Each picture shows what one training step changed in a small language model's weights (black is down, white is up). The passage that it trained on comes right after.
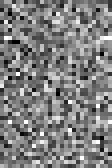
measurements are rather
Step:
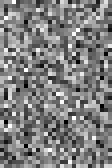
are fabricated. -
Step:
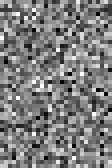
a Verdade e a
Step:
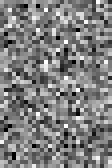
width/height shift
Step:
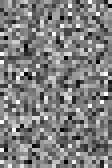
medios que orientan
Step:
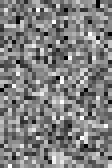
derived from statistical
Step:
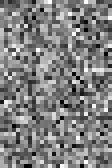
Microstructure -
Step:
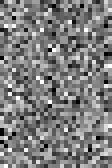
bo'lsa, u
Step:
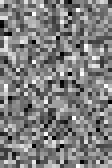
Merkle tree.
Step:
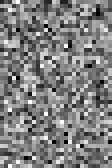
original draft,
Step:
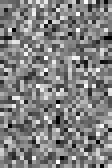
exhibit a measured
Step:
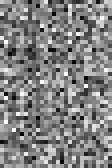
Table 1, we can
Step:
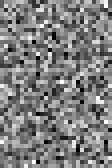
optical Bloch equations
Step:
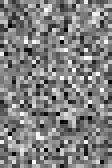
Given their definition,
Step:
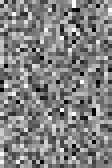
be merged in to one
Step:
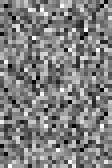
as well as a magnetic
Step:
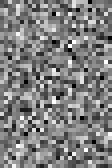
dissemination materials
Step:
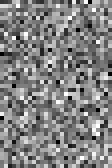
by reevaluating the
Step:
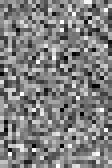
conviven en el
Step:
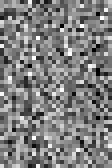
por Araújo et
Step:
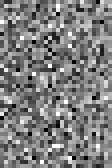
operations are covered,
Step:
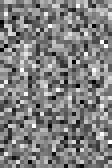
in the final state can also
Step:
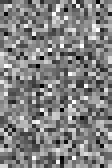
test accelerator for a
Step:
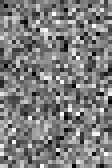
материал, о
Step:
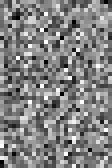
TIMI risk
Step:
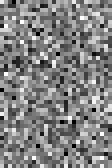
the overall input of
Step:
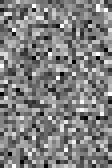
da ausência de
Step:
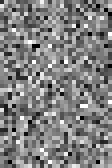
especializados se
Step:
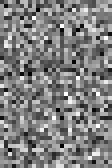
extracts containing
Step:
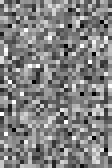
This work was supported by the
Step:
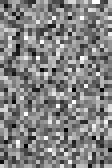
around the fiber
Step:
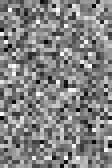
thus move the loop
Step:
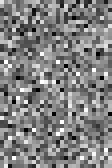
hand, during the
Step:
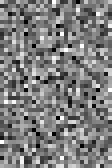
{\it shadowing}
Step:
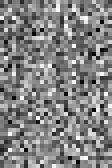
the CSS survey
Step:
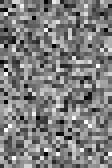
irrigation with 5
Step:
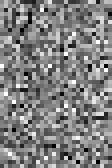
In particular, we prove that
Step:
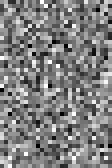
can be calculated at different
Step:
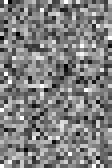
uma categoria de
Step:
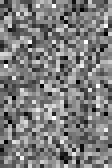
monetary policy while
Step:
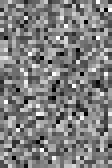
dies assembled in
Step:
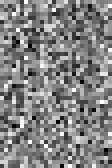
CGS procure
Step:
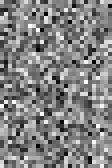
average of $z$th
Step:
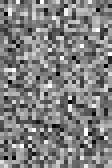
sinks to the center
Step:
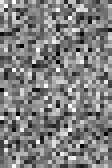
and solute gradients
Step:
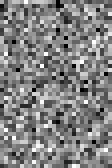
explains why the
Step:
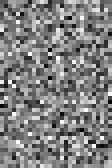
kerak” - deb
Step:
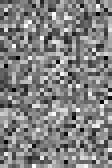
de melhoria em
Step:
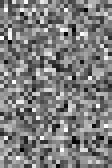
juices, jams
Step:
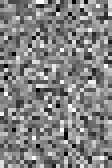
genus and species of
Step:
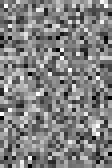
by Mulchaey
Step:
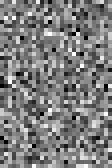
de iniciativa do
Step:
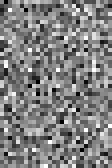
side asymmetrically
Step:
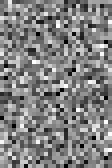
the status of MC
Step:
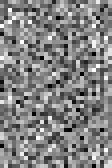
the area in the physical
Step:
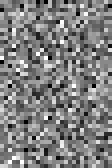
can be systematically obtained
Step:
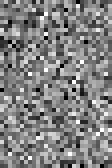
of FAIR data
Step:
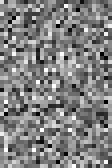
3D printing for
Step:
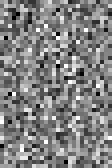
or program (Khan
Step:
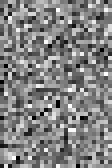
solid objects and they are
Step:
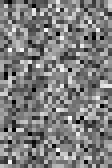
en este caso,
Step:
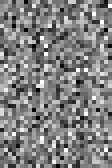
\end{equation} where
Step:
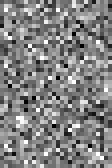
material and its integration into the
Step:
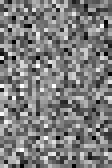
making process when designing new
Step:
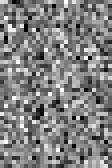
inevitably increase
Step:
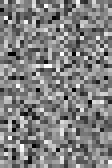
protection of vital
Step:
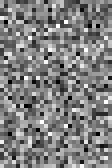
A320 with higher seat
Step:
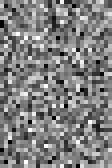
capital of Ukraine
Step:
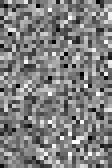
both external fermions
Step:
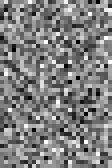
to extreme ionic
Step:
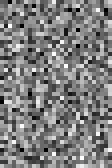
no maior evento de
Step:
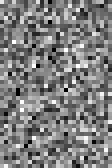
de situatie
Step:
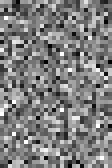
(the so-called
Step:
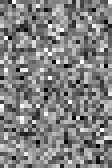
competências para
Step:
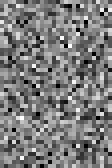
para a universidade quem
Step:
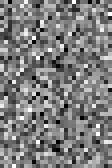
months. The number of
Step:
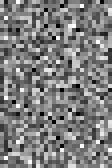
и старости на
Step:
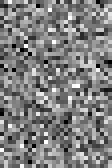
considered external. In
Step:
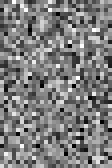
of tuberculous
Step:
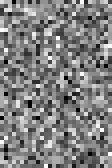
its decay length at
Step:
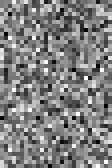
of magnitude smaller
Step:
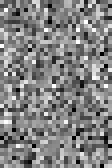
realized by adding an
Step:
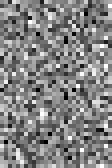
of the national standard of
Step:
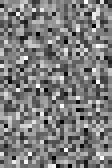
two different points of
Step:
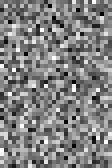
the regime's mixing
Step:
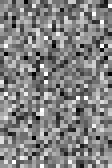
\end{equation} whereby
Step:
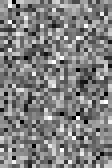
o objeto do qual
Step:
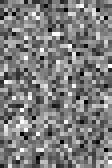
limits produced are likely
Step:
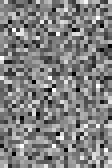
theoretical cross sections
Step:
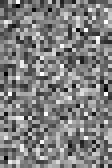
ses preuves en
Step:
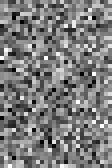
neutrino masses.
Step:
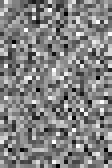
a feel for the power of
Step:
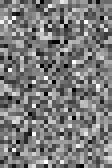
multiplicative constant.
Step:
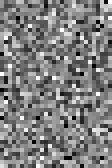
of physical mobility with
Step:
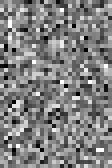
le plus près
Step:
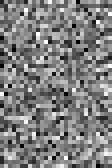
M. Almeida, et
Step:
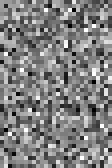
the observed signal, the
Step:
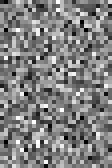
state-of-art solvers
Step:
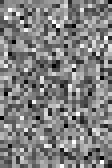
often rated the same
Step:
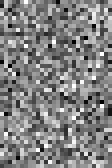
- but that is not the same
